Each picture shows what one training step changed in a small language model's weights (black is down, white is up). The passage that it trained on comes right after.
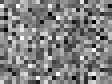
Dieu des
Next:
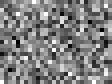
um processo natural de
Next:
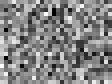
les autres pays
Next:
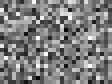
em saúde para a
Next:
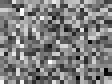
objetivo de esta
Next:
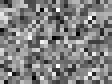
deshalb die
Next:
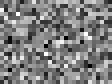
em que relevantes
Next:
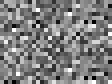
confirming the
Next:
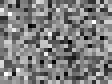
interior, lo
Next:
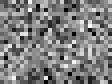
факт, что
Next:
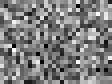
personal para el grupo
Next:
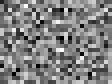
da conjuntura
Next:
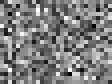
Horde in
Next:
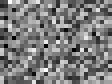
gizi dari
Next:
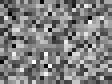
tel que un
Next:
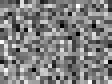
responses} Mit
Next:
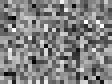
investigación Centrando
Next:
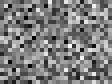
egib ip
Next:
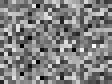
biri hisoblanadi.
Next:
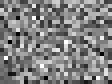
realizadas pesquisas
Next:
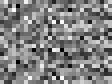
precisão dos dados
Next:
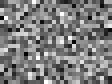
olla muu
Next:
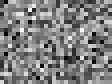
Agama Republik
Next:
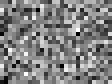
dinâmica familiar
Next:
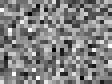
hollarda uy
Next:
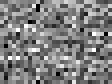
й культурного
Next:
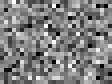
"One can
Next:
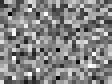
of this solution
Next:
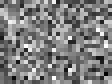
valorização da
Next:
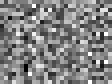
olib borgan
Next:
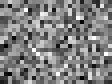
anglashiga xizmat
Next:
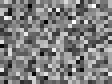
garantir o
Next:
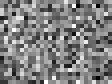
increased sense
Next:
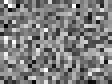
teaching quality in
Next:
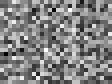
mulheres se
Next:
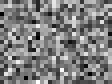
литр учун
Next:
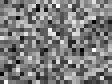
плані –
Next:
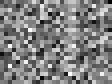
dos técnicos da
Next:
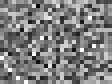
biri sifatida keng
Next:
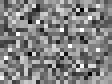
zijn. Dan
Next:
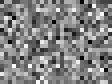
de Coll de
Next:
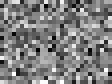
iqtisodiy samaradorlikni
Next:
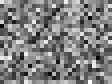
hayoti va
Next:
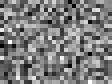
usullari haqida
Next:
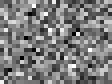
los actos
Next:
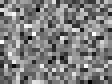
ҳам қўшиб
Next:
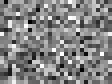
лечения не
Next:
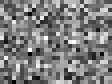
para a parte
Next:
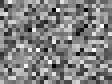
llevados a
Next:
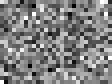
falta de informações
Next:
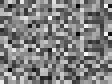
prestación de
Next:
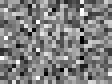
eng asosiy elementlari
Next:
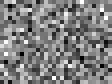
commercial culture
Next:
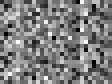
ck k
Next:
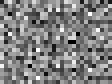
de áreas
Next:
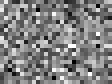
con problemas, así
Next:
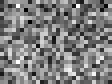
actores están
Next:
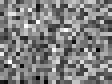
и других
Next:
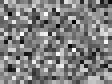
a partir de todos
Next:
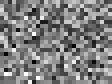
sobre métodos y
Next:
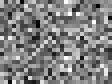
sempre aberta à
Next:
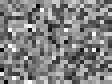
к различным
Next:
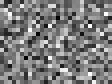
yang sudah
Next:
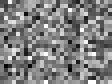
c sonlarni
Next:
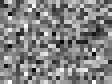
of collective
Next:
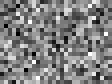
is balanced
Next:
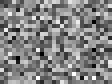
mundo, escolas
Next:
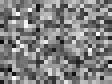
в рамках
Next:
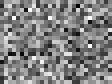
Prevalence of
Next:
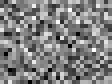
parte constitutiva de
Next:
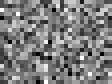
bo'lgan fundamental
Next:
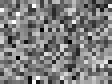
el tiempo que
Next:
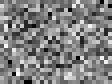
usages à la
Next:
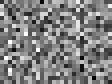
que, sin
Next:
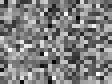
escape Russian
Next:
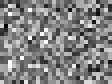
Urbanismo nas
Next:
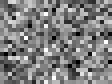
la diversidad se
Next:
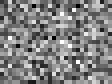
interessanti sia
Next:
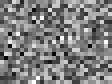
foi possível verificar
